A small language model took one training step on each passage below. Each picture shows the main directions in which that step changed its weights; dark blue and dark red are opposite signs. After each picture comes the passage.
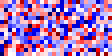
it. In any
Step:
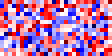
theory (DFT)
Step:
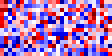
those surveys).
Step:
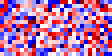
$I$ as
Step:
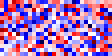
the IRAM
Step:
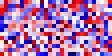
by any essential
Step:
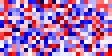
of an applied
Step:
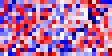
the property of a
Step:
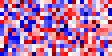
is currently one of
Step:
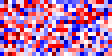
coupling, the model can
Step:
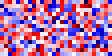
dataset of generic
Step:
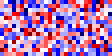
realised as
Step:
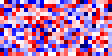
MR crossover from
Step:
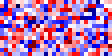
$f_\infty =
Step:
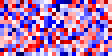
is very small, the
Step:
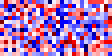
corresponding thermal expansion
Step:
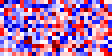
been directed
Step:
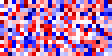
output image of
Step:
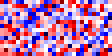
different genres
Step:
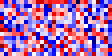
given in Table 2
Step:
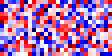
can be found by
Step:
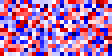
and future
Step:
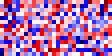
online) of the
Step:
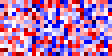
new ideas
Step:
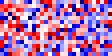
radio continuum
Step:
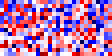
the error system
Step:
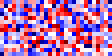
at upper
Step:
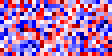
channel is the result
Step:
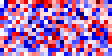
where $\bbc$
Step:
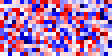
action of the following
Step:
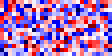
the approximate
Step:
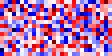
to determine the
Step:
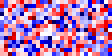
left hand
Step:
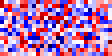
of the deformed
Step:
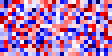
of $g$ in
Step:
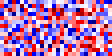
to assess the
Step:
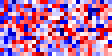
the ghost
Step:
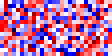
the mass independent
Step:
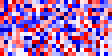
the entropy of
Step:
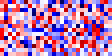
velocity into equation 10 shows
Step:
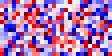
sky into a
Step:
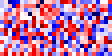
fourth is classed
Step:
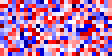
interferes in
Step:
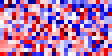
correction (see
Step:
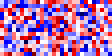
density of states at the
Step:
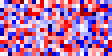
prolongation structure
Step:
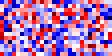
response on the
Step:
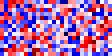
the most used is the
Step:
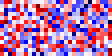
legs of a
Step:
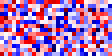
that of OMP
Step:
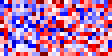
+ lowP +
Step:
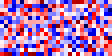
in accordance
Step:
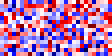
best fit for
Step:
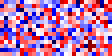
is describe as
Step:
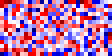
very dissimilar at
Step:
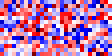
and column (see
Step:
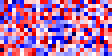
the purely
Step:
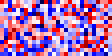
the Tier0
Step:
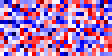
q$. In the
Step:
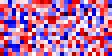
vital role
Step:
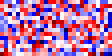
single shot using
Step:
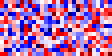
is used to dynamically
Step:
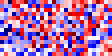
or fewer
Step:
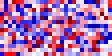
the number of these
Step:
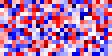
in RawVD
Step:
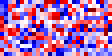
over the sphere we
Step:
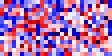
with other parameters. We
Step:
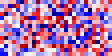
of electroweak
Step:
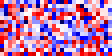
coupled and solved
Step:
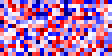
remnant would
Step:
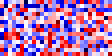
line component,
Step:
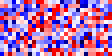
employed in
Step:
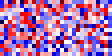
correspond to \eqref{}
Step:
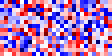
order and discussing the
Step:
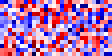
the degeneracies
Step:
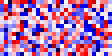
\item The overall
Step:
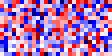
with FliF
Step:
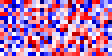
assume from now
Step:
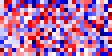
\sim \frac
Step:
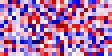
In Use | |
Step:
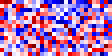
smaller $\kappa$
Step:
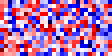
also be interpreted
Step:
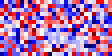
is partitioned
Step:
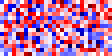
case the differences with
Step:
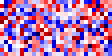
of the following elements
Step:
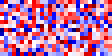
mechanism enables the
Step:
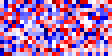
profile of the
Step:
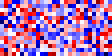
of each star in the
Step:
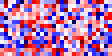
are positioned at
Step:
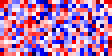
+ \sinh
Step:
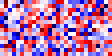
are shown by the
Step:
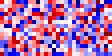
that by chance can
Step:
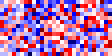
this mirror
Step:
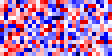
beatings, which
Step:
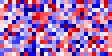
splittings for
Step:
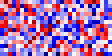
group together those
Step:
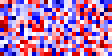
Etc., are
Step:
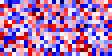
exactly the
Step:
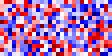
detection efficiency
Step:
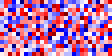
in a public
